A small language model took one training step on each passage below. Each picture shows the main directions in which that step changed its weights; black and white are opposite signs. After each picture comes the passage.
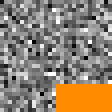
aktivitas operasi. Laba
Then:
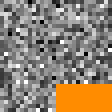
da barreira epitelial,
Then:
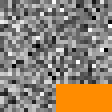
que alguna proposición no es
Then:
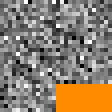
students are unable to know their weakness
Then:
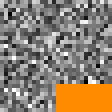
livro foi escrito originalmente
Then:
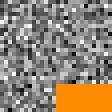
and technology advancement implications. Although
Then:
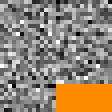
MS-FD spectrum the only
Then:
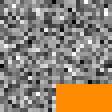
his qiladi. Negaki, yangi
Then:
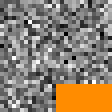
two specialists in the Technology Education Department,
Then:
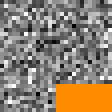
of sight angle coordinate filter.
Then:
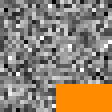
Aquileia, immersa in
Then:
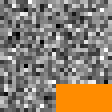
study design was inspired by previous
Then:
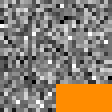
элементов[4]. Для
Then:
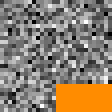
to the works in the literature and our best
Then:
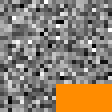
и в завершении –
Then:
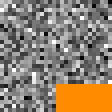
Research Institute, Czartoryskich
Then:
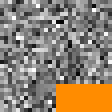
илдиз 1 жадвал №
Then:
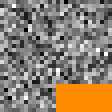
obtained performances took into account:
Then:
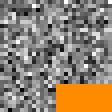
reveal that in online learning, 65%
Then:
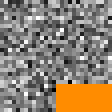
Table T 1 shows that silica
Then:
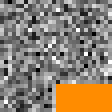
the use of many delicate instruments
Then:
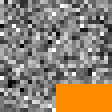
related to reliability, such as handling user
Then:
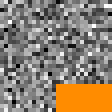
and objectives of teaching methods. Specific examples
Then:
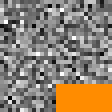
клинические особенности,
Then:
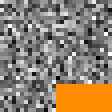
ва аппаратнинг
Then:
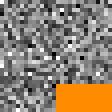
prend la forme d'un
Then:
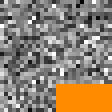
higher substantive and qualitative level, to
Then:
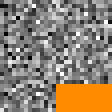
que guardan entre sí una
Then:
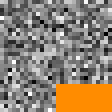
highest nobles, and the last is
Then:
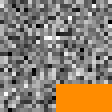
combustão. Esse fator é
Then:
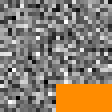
однакової кількості,
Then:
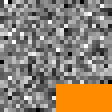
their workflow needs and to align with
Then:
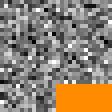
another company sample. These all results are shown
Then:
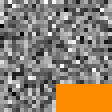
Geomatics, Av. Gauss
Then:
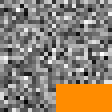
the adhesive system were the variables of
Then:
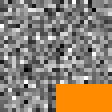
risk assessment legislation with the scientific community's
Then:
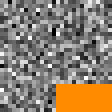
with strong belief. Then it also
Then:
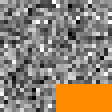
IQ spektrida u
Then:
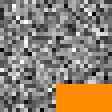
jihatdan ham, mahsulot
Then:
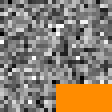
application of the control strategy with the obtained new
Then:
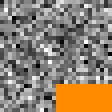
alone accounting for one-third
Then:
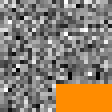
(**Table 2**) according to
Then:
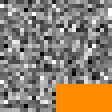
balandligi, ish fronti
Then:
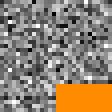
values and traditions, and also the
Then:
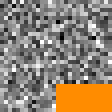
avec un temps propre t_0
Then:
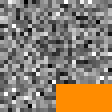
used to collect clinical data such as
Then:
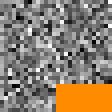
It will lead to a continuous fall in
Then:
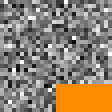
топган масалалардан бири
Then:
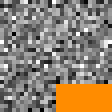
Comentada de El salvador*.
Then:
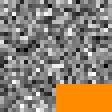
rizikingumą. 3
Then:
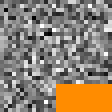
A, generative syntax.
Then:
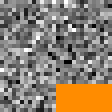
that positive effects on natural resource protection can be
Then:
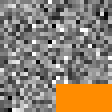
salah satu pembelajaran mesin
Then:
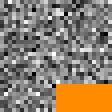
are applicable only to the thermal power plants
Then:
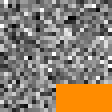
clarify their perceptions on developing nursing
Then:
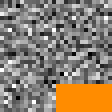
the other hand, moisture
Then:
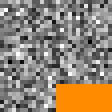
i sovety turistam
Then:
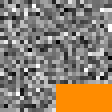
breakage at the locations where
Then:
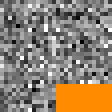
sublimate test – by
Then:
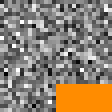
утрата воспитательных и
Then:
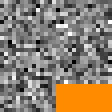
говорил Апостол
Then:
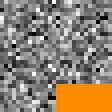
a apropriação de um dos
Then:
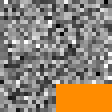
real-time home automation and smart
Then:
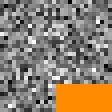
mucocele would show a
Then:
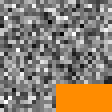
biri bul tálimdi
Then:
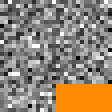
economic growth, social stability, competitive
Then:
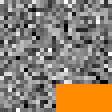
& Schwert (1977) studied
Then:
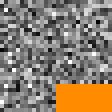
risk maps to guide policy and
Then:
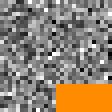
platos, ¿estas
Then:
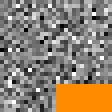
ВЫВОДЫ 1.
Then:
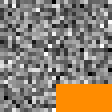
static sensitivity; Differential
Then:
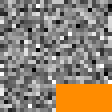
suv havzalarida baliq
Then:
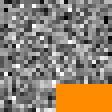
under semi-arid/arid
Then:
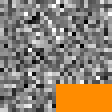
on their presence in the discovery
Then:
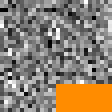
demishlar. Avloniy
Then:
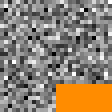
is necessary to have equipment or supporting
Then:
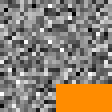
لري. خو
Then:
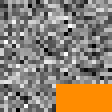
will enter seek and flee states and
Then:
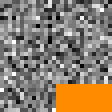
volume (ml) % Inhibition after
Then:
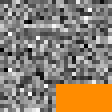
is complemented by the ability of
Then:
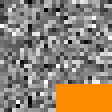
country with diversified income sources and universal
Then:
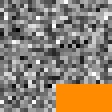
University of La Salette, Inc.,
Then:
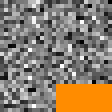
la relation principal-agent est
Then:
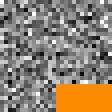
Need Survey Data and Data
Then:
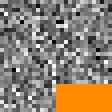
пролежне, подъёма
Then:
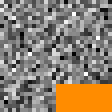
responsibility of managers at various
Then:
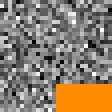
bitta ofis ichidagi
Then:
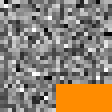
intitulada de “Os
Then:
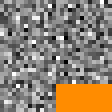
yoğun olarak temsil
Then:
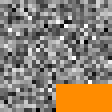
admissions in the patients above 60
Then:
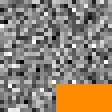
маълум кўрсатмаларга
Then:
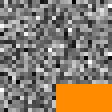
Table 9 shows the results of composition pattern
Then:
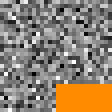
estetik kültürel
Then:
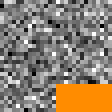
can mimic appendicitis and
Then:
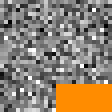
are characterized by molecular differences due to
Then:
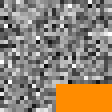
high god has indirect causal
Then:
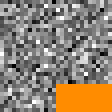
the deal. It will be too
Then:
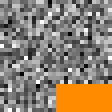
Protected Landscape 7
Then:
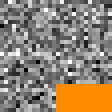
factors of dependence of external and internal nature
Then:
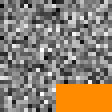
France in 1996. His research
